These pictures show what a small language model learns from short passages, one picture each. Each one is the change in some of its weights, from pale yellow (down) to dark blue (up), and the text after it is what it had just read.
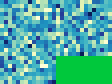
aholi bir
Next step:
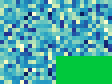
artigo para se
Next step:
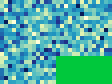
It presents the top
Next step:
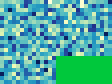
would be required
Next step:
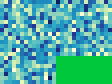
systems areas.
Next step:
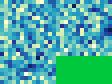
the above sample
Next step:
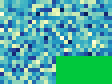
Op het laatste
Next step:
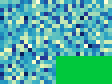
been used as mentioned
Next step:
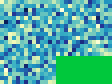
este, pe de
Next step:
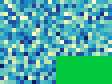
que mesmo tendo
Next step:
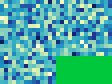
of the resin.
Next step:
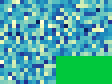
date palm
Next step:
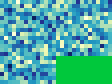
The IR sensors are
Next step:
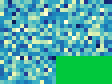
is fundamental to
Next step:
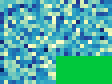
system. This review
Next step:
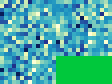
can be expressed as
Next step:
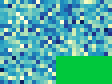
matrixes for the
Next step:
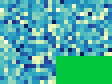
documentos estudiados
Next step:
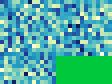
Saxony as a
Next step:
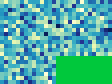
the learning process works
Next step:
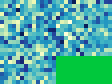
study the collapse
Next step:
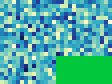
Verbindung von
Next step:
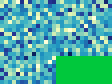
have the opportunities
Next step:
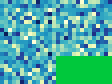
incorporating the
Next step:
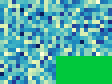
this proposed drive
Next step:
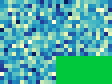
innerhalb von
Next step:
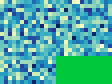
to enable her have
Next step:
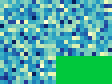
de recuperación
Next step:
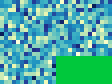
of Nigeria
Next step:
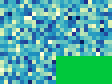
there are equivalents
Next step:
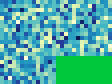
bulky and
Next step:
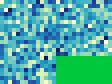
significance and practical
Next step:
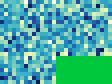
política M:
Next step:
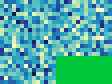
qayta ishlash
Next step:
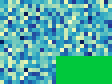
for each instance (
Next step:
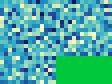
computer technology is
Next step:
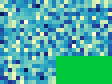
mitad del cuerpo
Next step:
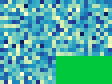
sinflarda ona
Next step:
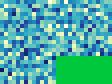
seja, pela
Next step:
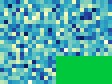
for the Catholic
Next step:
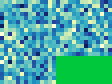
tomadores de
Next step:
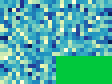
corrupted and
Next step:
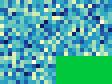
observation of supply
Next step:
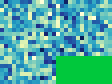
Antoni Tur
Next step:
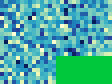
complete inventory of
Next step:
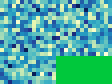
room temperature.
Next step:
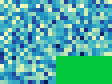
la innovación
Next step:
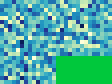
Aral Sea
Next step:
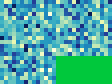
применения таких
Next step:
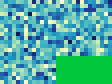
and software which
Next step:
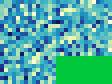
pelos autores:
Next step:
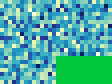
mobilisation de
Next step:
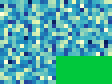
internacional y
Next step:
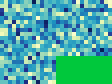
A review,"
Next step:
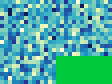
authors pay
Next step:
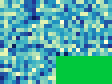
борьбы с
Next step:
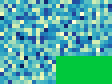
socially vulnerable
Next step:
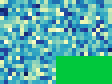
um distúrbio
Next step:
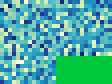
o'ziga va
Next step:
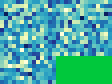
dire inutili o
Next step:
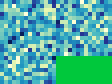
students. It is found
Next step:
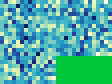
de integración existentes
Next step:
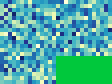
collection, which
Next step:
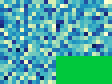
эга бўлган
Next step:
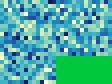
burro. A
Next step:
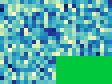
the psychological
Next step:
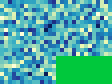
Focus: -
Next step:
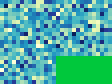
knowledge than other
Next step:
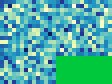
Такое же
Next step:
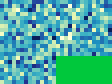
per cent.;
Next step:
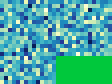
e reabilitação
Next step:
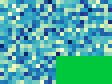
la categoría
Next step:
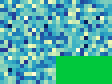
Professionals with
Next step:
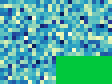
of Tokyo,
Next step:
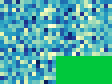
expectancy of
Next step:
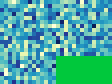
economic and social
